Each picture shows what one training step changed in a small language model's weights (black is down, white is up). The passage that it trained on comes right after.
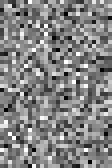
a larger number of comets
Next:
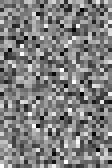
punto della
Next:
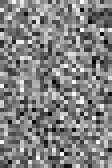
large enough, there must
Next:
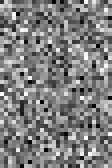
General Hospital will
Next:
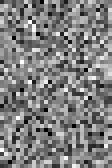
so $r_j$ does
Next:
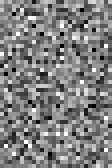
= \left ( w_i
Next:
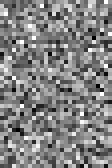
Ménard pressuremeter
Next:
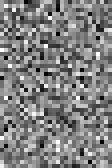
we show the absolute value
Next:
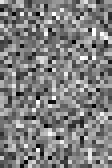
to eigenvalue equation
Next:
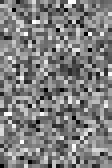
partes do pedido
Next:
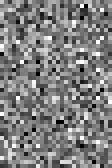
that can be incorporated
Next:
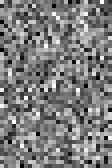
PAHs requires a
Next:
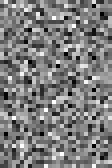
which is larger than
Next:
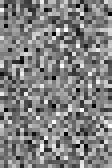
AI will automate and
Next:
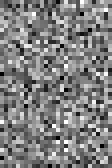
this work, the recycling
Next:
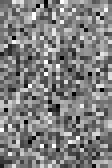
we already proved that
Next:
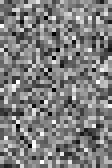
\item Posters placed
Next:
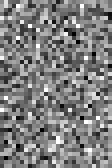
the location variables of each
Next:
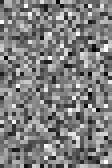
members, we decided
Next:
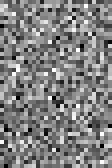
converted into electricity
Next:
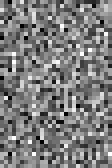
have a similar result. Fig.
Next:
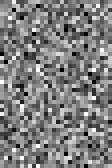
the questionnaire is
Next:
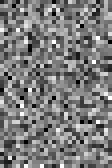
but R-DIF and
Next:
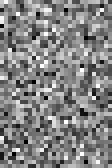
ale Directivei
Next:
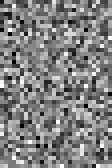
the information diffusion
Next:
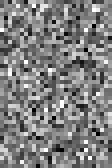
the sensor was used for one
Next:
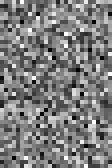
evrede belirlenen
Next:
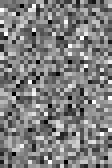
of classes that point to other
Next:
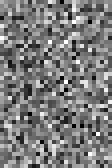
its powers, $\langle
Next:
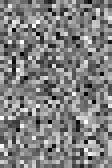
result of the combination of
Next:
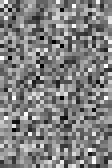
theory is understanding
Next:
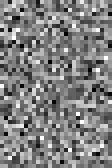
and resilient future
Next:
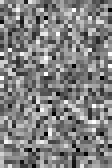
reduced active power
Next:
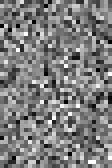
S. S. Yadav and
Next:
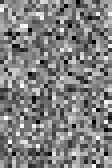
rate is within the desired
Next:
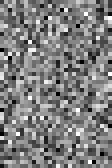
skills and among
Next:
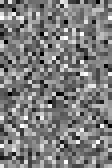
useful and efficient,
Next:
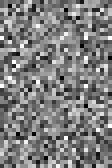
the possibility of applying
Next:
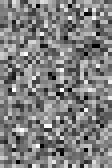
The hypotheses of the
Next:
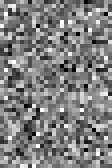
Khan of Bukhara
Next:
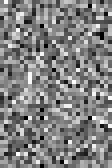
WILKINSON and
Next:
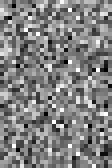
different numerical methods for
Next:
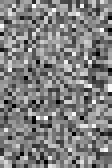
of service firms in
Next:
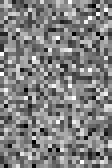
deram início às
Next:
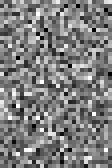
brain anatomy
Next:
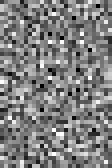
& Irving,
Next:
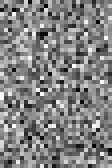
and delegated contain-
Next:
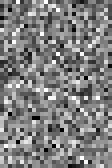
the spin glass-like
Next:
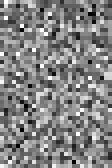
o'sha davr
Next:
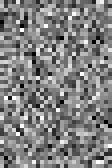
spins in-plane and
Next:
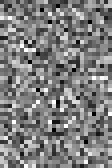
wrap the phase boundary
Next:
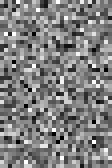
are carefully described in
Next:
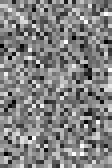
Inflation of India,
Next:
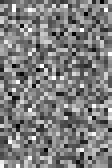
Har bir kichik
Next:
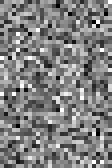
exploration, particularly in
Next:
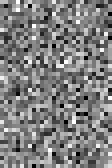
the NLSP, for
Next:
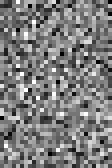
a HMC simulation in which
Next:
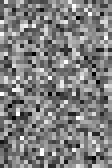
um dos principais
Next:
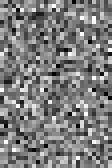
in the formal analyses and
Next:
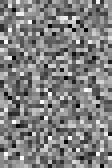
namely the classified
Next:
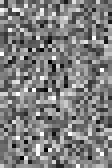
than 450 mg/dl
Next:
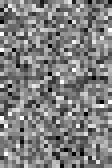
other words, the
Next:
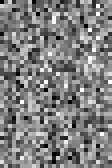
zonas productoras del
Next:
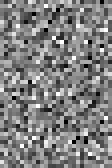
different components of the
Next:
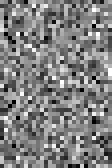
procedure was also performed
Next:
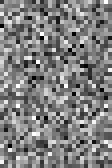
And Evaluation Of
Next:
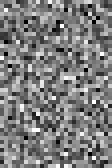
metals, ranging in limit
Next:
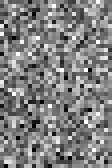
to different climatic
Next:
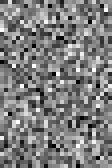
that below the $T_{\rm
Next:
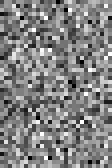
properties of the galaxies
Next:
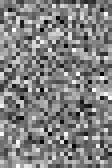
related to heat and the
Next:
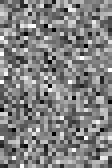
. The premasseteric
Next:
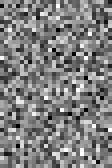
the other hands,
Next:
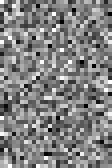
the final mw-size
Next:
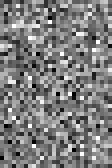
млад човек
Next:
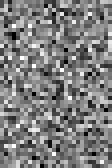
и принятыми
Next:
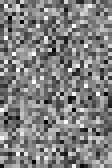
фанлари доктори,
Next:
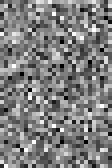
give a vanishing
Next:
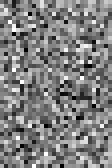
hacer honores, a
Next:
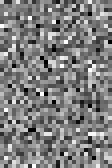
translation of a Literary
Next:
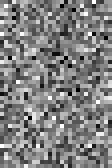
$v$, and let
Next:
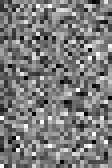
shown in (B). (B)
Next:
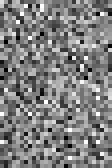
at the Z and the weak
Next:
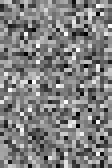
categories of beings
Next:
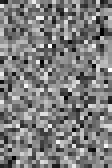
tensile and flexural
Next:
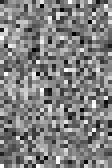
offenders? 5.
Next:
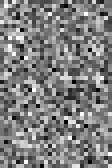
we postpone it to
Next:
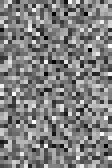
(SSA). It is
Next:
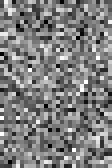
discrete optics could
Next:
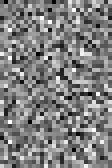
I., Volkov V.
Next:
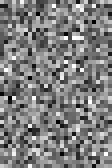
limit. Selenium is an
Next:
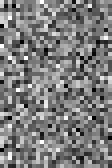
à la femme et aux
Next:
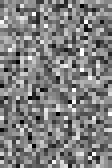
olujni udari,
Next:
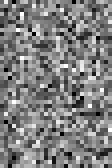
Karegowda, D.
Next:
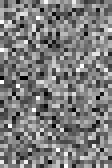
to two unit-cells
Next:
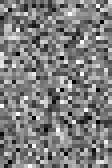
temáticas (da
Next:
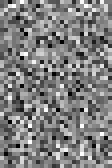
strength, low boiling
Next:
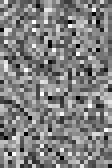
exact singlet-rung
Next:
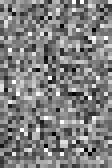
край Тайного
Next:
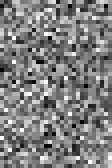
y dio a conocer los
